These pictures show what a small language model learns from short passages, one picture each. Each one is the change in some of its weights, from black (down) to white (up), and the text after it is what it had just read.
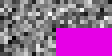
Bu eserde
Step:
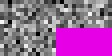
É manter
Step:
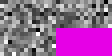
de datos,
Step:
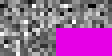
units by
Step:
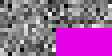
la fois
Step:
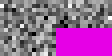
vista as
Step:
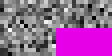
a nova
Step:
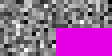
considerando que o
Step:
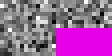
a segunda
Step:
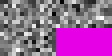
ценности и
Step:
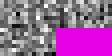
manera se
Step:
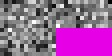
a estudiantes de
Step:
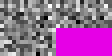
guía de
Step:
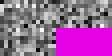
va ularning
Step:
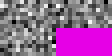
no incentivo
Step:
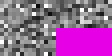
su herencia
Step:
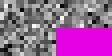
ou intervenções
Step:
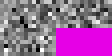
management of
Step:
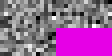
na formação
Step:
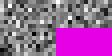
assinado o
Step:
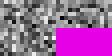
Sheth et
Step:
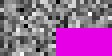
va bolalar
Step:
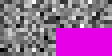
poate defini
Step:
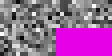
usti va
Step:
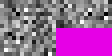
relação entre
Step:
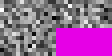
le laissent
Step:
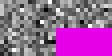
dem m.
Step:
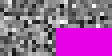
was used
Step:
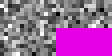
– над
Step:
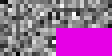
va harbiy
